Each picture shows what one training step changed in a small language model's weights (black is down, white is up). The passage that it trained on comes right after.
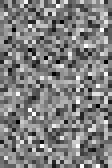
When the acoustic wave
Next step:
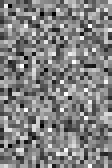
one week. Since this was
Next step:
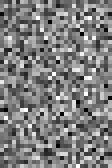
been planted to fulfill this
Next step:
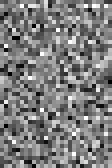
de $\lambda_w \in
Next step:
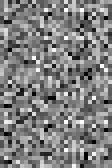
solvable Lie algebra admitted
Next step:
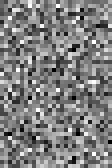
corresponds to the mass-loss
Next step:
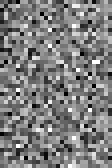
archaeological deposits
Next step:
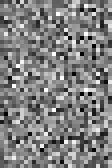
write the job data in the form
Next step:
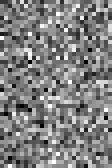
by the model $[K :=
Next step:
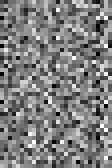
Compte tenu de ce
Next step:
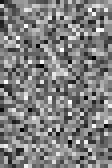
and remains negligible at a large
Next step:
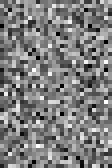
technical, ethical, and social
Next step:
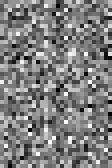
follows. In section 2 we will
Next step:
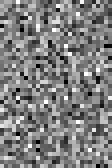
nesting wavevectors (see
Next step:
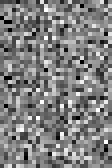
We intend to conduct formal
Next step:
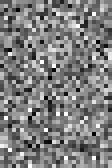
calibration measurements to be made simultaneously
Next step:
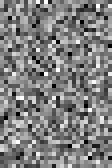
``` The above three algorithms are
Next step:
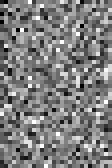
the initial}$$ concentrations of
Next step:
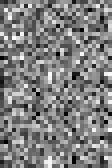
from the Sloan Digital
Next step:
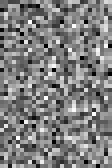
Laundry facilities. The
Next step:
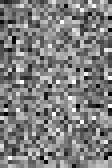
LLMs arises not only
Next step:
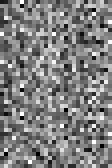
with the tax benefit of
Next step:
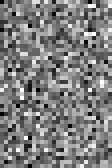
being said it is necessary to take
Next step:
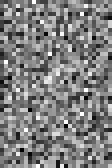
necessary background from abstract algebra and
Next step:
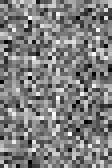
where, after a choice of coordinates
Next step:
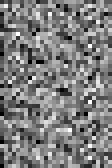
assemblies and through academic
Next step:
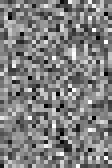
collected. The quantitative approach seeks
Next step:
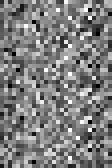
comprehensiveness care,
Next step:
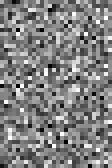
the right hand sides of the two
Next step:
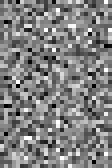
convective fluid disks.
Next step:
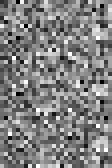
reach the Heisenberg limit in
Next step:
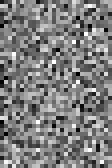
conditions, produce $SF >
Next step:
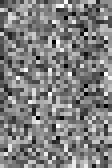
and 3B, respectively.
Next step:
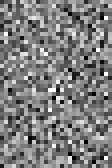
open, and we refer to Section
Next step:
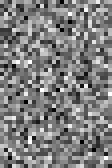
taken as an infinitesimal version
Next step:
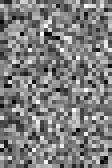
methods of the sort described in
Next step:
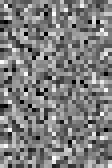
v'\}$ is also a
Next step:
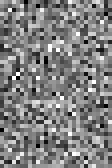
into the XUV regime was
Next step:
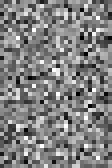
feasibility test at the second possible
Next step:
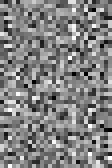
no divergence when any one of
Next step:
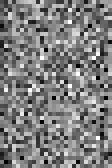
integrate the traditional, scientific,
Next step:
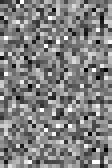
the other type consists of finite elements
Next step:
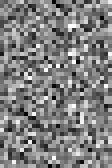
jobs. Therefore, this paper
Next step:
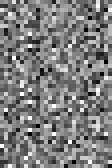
consider $m,n$ with
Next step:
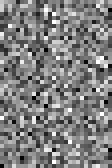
\subsubsection{What is
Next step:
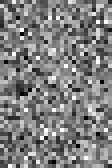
and size $m$ with edge
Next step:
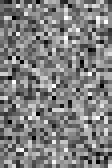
uninformed optimal vaccination
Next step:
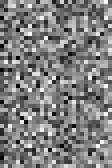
user comfort. As a
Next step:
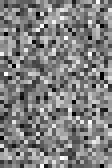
when the distance $d$ between
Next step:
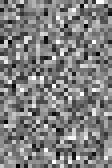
reached at low SNRs.
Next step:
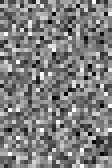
Let a quadrangle be convex or
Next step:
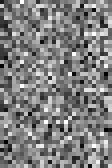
of the country in the age group
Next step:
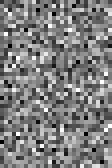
situation where the STAs and
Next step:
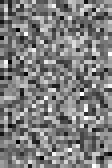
relations and some freedom. In such
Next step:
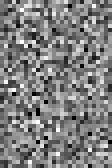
The values of dc force
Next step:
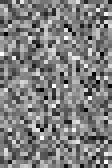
subsets of dimension $k$
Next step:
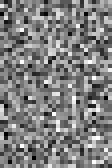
associated with a higher level of technical
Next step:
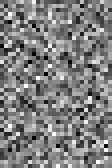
disposal to invest,
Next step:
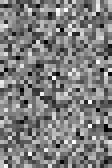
subset $X \subset K
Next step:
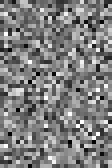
such a way mimics
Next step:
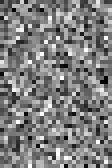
as the star varies. For
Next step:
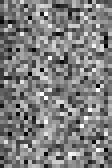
project Improving pulse biodiversity
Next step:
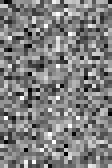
Follows directly from corollary
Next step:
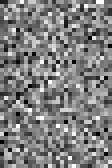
at methodological levels and different impact
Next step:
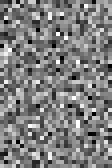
all sigma types to pi
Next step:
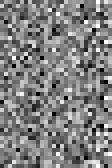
first Chern class of the line
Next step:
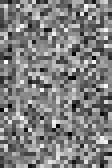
medications from them, which enables
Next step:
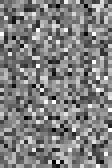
It can be seen that the average
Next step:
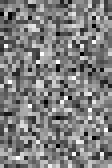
Corrections for off-shell
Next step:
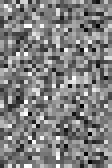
basic properties. Particularly
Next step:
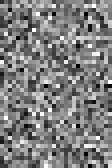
of mere autonomous issues
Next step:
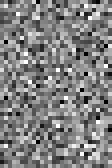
social challenges faced by the integration
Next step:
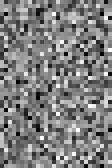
with the boundaries $\S \times
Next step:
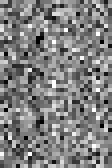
&\sim \frac{ \pi
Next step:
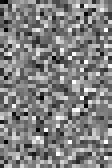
industry due to its high specific strength
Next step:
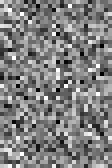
and adjunction show that the genus
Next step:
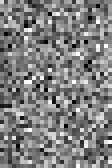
, has less uncertainty than with a
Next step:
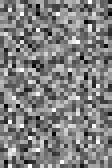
The left panel shows the dependence of
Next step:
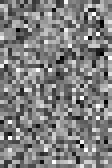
which causes smaller sensitivities to
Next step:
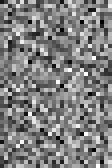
Using the constructions in this
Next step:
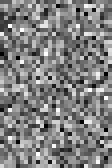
of identifying differences in populations in relation
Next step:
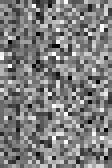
\end{array} \]
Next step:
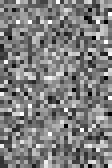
of patients with CKDu from
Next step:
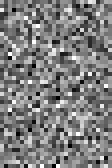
equivalent BW or EST to
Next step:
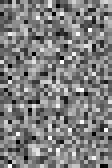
old version and installation of
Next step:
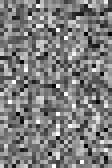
and neighborhood degree sum-based entropy
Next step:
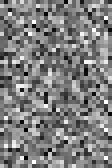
of auxin within veins
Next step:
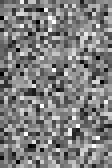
At its development stage, there may
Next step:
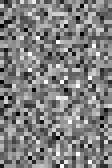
required to track this increases the total
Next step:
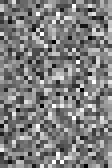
will have some probability to be
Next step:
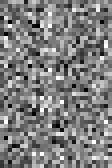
$j$ for which both
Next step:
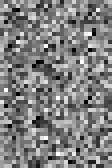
Now: \begin{multline*}
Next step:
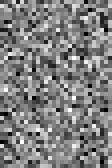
in the proof of proposition 1 as
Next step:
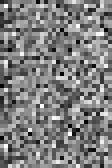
acknowledge competency, which is
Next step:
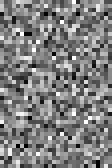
nobility: - Field
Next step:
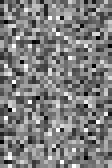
and solicits contributions from
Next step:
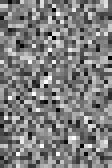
declares no conflict of
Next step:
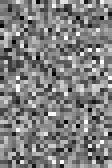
but is, arguably,
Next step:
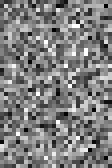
distinct periodic boundary conditions. To explore
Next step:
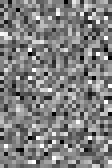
frequent rings either about a
